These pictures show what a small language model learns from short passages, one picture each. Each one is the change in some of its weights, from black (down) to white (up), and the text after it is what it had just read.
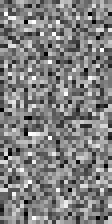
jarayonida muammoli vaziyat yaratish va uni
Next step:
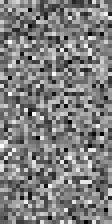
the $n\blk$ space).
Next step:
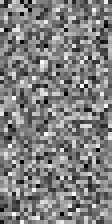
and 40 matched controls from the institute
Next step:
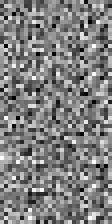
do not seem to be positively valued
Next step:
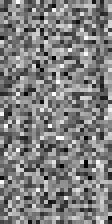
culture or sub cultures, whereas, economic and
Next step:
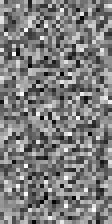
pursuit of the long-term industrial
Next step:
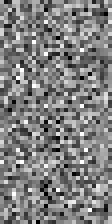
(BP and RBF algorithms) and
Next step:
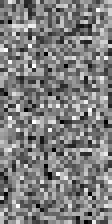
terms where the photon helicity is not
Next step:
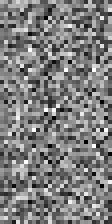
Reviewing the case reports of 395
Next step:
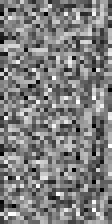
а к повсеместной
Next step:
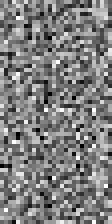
abundance of this component of asymmetric
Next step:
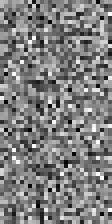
dedication has not been studied in a special
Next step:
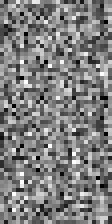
6) the spinning said bands are present
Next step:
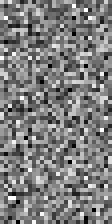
bzw. Perioden in Form
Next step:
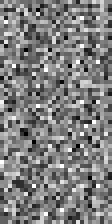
at large angular scales can be written as the sum
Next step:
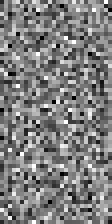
A.Qodiriy tomonidan,
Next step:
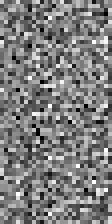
is finite) can in principle, in an
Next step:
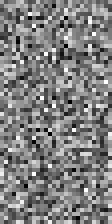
modifications in the model-study
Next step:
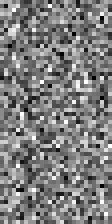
What is the nature and extent of the relationship
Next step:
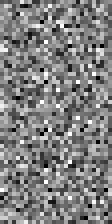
would strengthen the self-reflexive element
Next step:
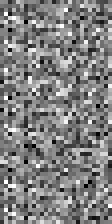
balki uning muammoli vaziyatlarda tahliliy va
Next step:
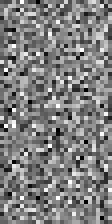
fui folião nesse
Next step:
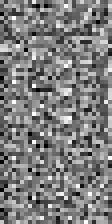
конституционному строю
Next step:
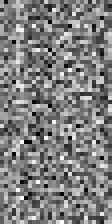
privacy in the development and consideration of user
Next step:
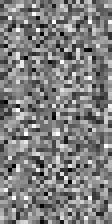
such non-trivial sections;
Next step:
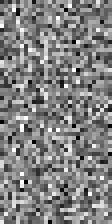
profissionais de educação, saúde
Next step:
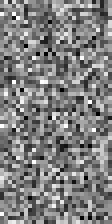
sounding transitions (Stone et al.,
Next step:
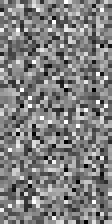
the Study of Totalitarian
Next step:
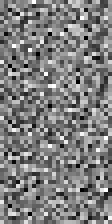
هر سه شکل به
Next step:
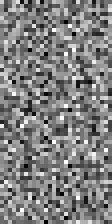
that is well wished, but this does not
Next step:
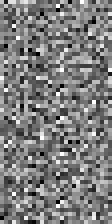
$$\langle I^n \rangle =
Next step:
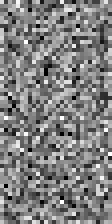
TVR, the leaders of only one were
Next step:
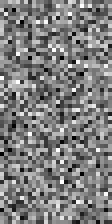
$F(\alpha) < 0$ for all
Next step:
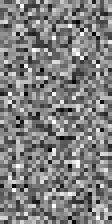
problems in the sector; Problems arising
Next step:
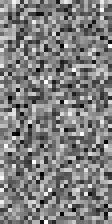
chromatography VEGF
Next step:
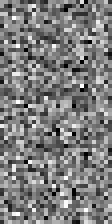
ko‘proq vaqtini
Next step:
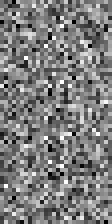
kóp dárejeli
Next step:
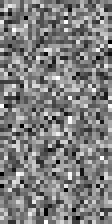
Fig. 2. Crystal structures of
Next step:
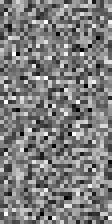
reproduction and nursery services. Figure
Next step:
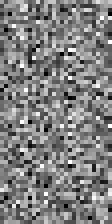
anticipate potential recent interventions of
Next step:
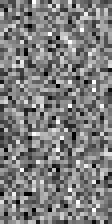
admits a faithful Hamiltonian action of
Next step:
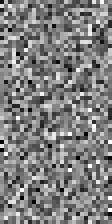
nurses self-prescribe more than
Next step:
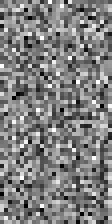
trixomonad infeksiyasi
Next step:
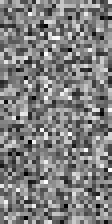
extraction solvent. The crude extract was
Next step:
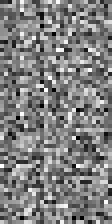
varios artículos sobre arqueología
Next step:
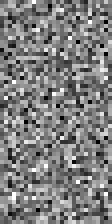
85 K. 4e) Linear
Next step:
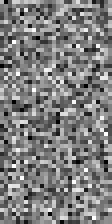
4 = all three clusters changed or did not
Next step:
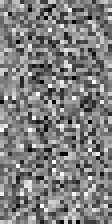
maximum value of $\alpha_3$ is chosen
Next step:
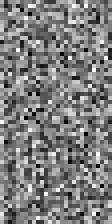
at the survey limit of r=22 for typical
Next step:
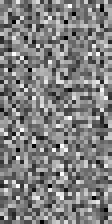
(MS) is an autoimmune disease
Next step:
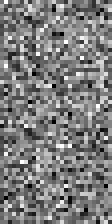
demonstrou que a integração
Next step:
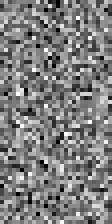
schools. The curriculum
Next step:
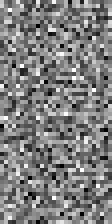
in the active-reactive power passing through
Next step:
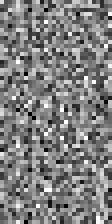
network, and will be detailed in Section
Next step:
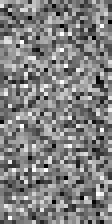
Denmark, Estonia,
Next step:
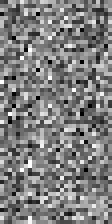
Verde Green Journal DOI:
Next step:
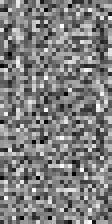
and content, including various kinds of cultural
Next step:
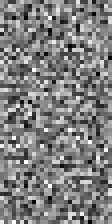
also included in Annexes I -
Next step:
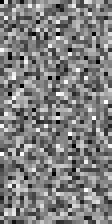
with low adherence among younger people,
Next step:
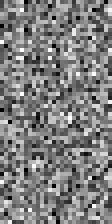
nomlar sirasiga kiritishimiz
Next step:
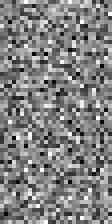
& Editing Vi : Visualization
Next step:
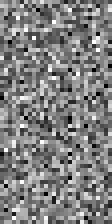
magnetic field at low temperatures and negligible magnetic
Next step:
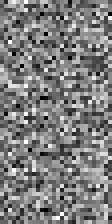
THE DIVIDED CITY OF
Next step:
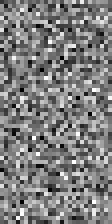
device B and similar results are observed (see details
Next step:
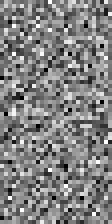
Literatürde değişik
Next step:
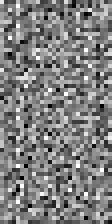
on the using of artificial intelligence in
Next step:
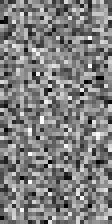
що для плавності рухів
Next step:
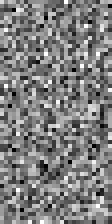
them with glacis. On the other
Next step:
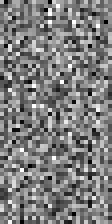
built on qubits t and c
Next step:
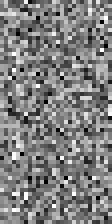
of oxygen 2$p$ states inside
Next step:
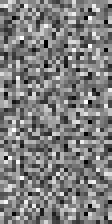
over any student by using queries provided
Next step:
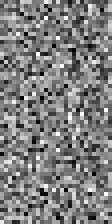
y propósitos. Para analizar los
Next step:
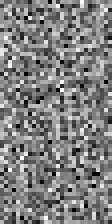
X--O bond vectors (see
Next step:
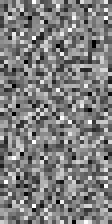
beverage is defined as 12 oz
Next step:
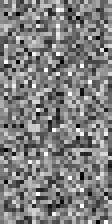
didalam melakukan penanggulangan
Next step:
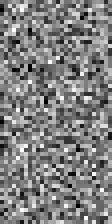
This decision restricts the scope of our
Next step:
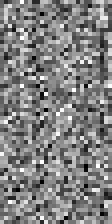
tempo estão retratados na Figura
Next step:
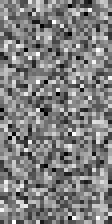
упражнений – fiziki
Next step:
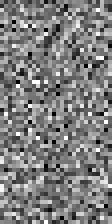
va sport mashg'ulotlari
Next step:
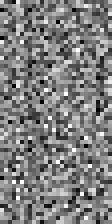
in Ukraine, including religious communities,
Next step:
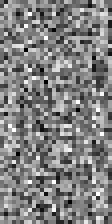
проводилась с использованием
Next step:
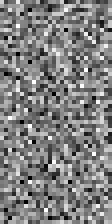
in the rotor. Finally, the power output
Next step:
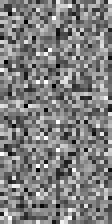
ijtimoiy taraqqiyot insonning
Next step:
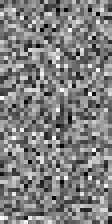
ahamiyati, xarita,
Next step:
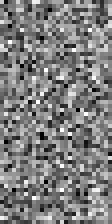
of advanced meditation. Because
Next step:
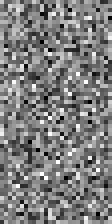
scale with $N$ with the exponent
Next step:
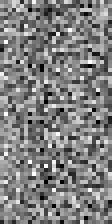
large energy of the $e^+e^-$
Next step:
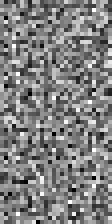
passion for financial freedom through the adoption of
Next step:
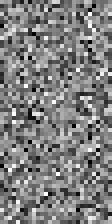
Table 3 Respondent Data Based on
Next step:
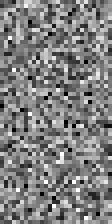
and singers performed over rhythmic
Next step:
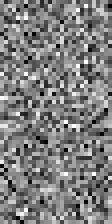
ekstraktining GX-MS
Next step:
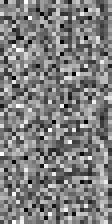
\label{q} \omega =
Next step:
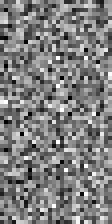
of major activities to China's tourists. The
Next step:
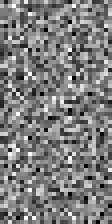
the subscribe form Figure 22
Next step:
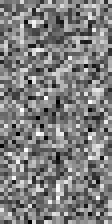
mablag'lar manbalarini
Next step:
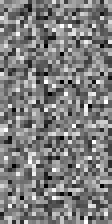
objective of this study was to assess the energy
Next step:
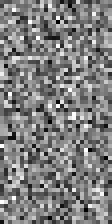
members of *K. oxytoca*
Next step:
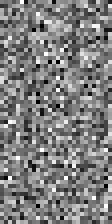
are theirs alone. This is not
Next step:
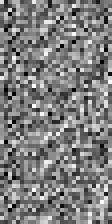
PAPILA OS and OD dataset
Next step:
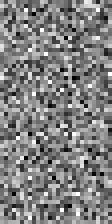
values for $25$~MHz guard band
